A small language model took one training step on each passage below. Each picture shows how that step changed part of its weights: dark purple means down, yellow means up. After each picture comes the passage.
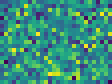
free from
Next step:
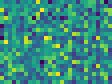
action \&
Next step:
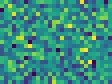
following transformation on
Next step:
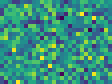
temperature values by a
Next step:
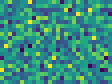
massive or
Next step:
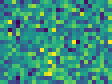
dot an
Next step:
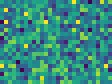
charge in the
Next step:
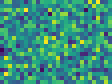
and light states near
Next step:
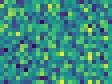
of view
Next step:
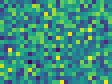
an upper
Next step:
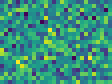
hands back
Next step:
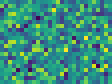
lower is better
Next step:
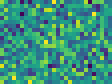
a function of the
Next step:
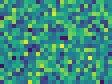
the expansion
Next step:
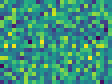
the transmission
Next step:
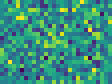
a complementary
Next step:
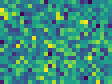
M. Ha
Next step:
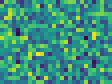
of their sample of
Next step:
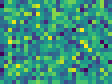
minimized from
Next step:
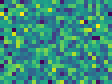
quality of
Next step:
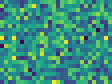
one in the
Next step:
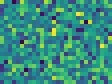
variables \be
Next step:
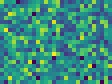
can be fitted
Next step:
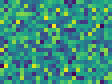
in biology
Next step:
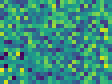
one order of
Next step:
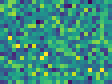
The data points corresponding
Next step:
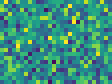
under contract
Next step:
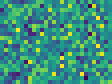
differential photon
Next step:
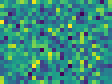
that slip
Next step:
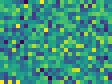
previous case can be
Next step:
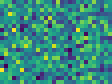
calculation of single
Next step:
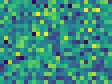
per half
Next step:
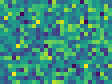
As will be shown
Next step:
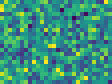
by Barut
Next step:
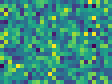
decision tree
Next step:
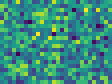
as a function of
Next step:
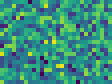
the elementary
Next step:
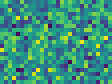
For the specific
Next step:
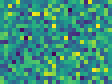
a passive
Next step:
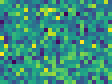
a dc field
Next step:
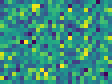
that provides
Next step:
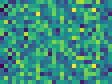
general property
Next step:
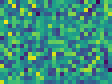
importantly, the
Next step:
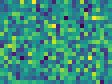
the cost of
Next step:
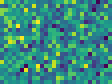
for final).
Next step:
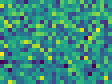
important constraint is
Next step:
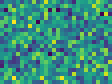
solve the corresponding
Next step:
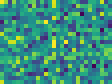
by truncation
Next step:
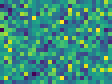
complex and often
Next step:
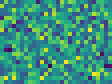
the properties the
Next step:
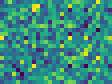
that CR
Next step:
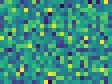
III and used
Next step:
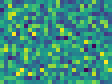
significantly higher in
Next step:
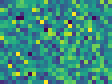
The limiting
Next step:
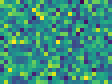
noise is
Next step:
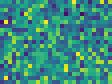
simple charge
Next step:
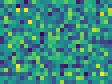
variance and the
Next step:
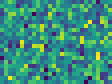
used to refer
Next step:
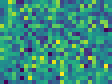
shown in Fig.
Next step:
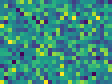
scheme is
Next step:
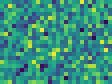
computation of other
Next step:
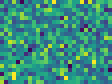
structure of the
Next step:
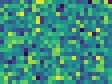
voltages using
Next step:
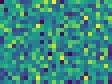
deformation of
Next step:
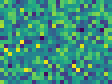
it is important to
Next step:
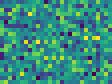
per unit of
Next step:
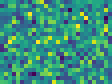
rises with
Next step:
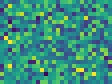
flow velocity profile
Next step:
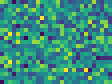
function diagram
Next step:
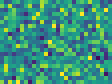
In this case,
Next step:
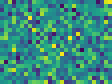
starts by
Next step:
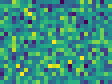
some minor
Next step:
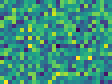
the second most
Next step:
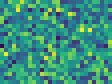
mesons a
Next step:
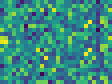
used. As
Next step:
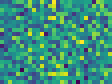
\quad \alpha
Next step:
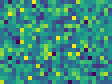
look for
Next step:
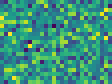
into smaller
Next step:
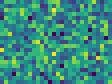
to adapt
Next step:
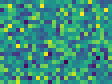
In addition,
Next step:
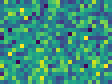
for the angle
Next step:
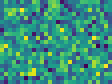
for $r$
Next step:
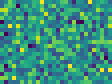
give the
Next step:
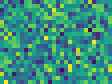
a region of material
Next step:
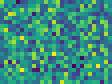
can be used to
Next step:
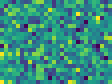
parameters, we
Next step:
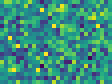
The research
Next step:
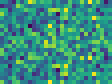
a monopole
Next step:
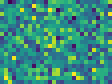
boson only
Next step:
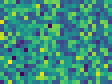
in particle physics
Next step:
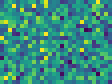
separately the
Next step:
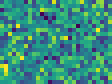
simple case.
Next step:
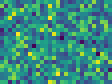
reward by
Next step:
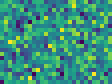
line gas and
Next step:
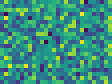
and dark
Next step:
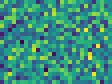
the generated
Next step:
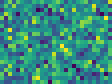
as "side
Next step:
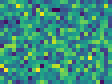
the hybrid
